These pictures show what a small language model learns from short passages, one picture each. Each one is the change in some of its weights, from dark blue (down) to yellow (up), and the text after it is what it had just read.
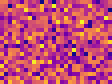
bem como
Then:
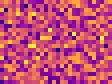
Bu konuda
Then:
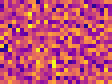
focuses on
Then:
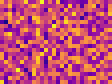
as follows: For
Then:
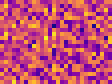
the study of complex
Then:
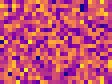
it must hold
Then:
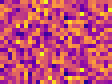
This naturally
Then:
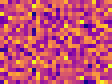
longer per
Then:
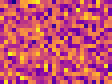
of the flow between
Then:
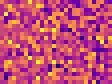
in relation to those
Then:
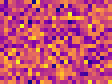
de estilo
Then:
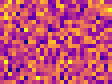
not cancer type
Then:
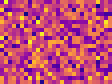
zile de
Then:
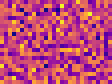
AD -
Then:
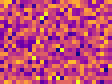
new forms of
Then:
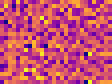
needs that is
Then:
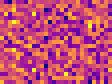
BA in the
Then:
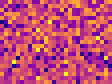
vertices would permit
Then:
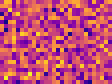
result in a positive
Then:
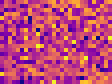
hence bounded.
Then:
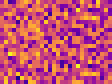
of the water were
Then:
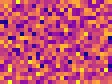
solution was added,
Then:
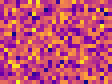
be intense
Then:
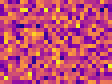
and sufficiently large
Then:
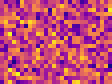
to the other
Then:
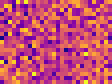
introduced by
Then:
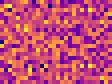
is often used
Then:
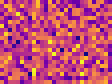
as one can
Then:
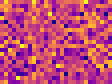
above result allows
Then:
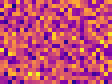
text for more
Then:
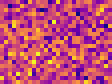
of tube
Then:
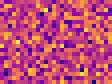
the necessity to
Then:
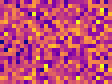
consider the particular
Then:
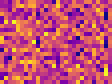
any harm.
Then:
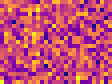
and Fourier
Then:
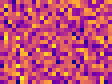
among all test
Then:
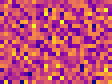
the teaching approach
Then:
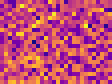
ofrece al
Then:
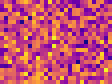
with sets of
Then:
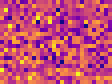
a trove
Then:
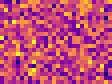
(b) If
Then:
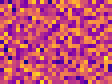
presentations are known
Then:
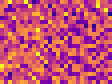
of SSA
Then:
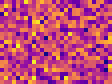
have shown the
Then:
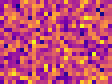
and the vertices with
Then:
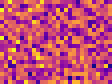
V$. The following
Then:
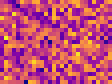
the numerical solution and
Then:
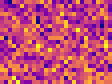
lower D2.
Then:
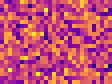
and the corresponding
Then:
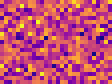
Arul &
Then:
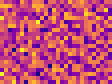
the setting of
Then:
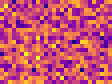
different points of
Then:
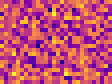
the real world
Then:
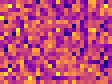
compression algorithm
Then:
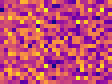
of unifying
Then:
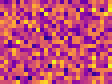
In the international
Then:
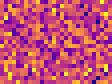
the moist and
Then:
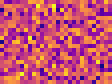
now on we will
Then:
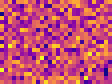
parameter $A$,
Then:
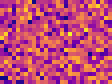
line search
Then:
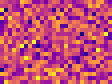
$p$ is
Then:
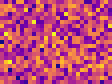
complex organized
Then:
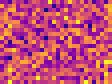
R R A,
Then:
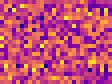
robust and
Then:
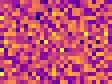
the formula for
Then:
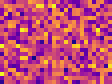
on the left
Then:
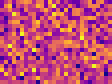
to $M$
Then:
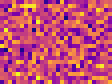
author. ...
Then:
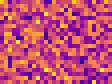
and sensitivity
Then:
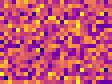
formation of a
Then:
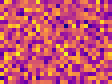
one of them would
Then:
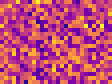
the PV
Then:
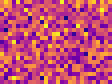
ability to
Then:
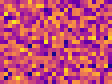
in the limit
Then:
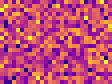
permite control
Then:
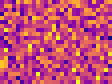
gives significantly better
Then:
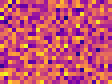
proof of Lemma
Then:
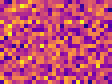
o, in
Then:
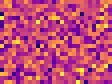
this problem is the
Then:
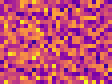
of the form
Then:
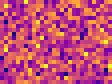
can be applied to
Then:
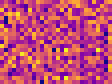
shown in table
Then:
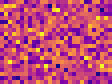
uniform distribution on
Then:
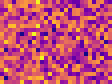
of ICT
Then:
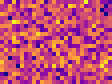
a significant difference in
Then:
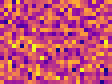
applications such as
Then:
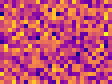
the disk
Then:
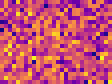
communication scholars
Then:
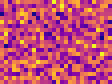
aider les
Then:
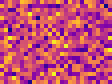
fetching the
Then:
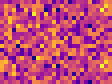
compact and high
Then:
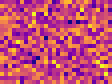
As the square
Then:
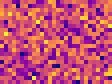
training places
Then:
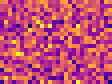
(very) special
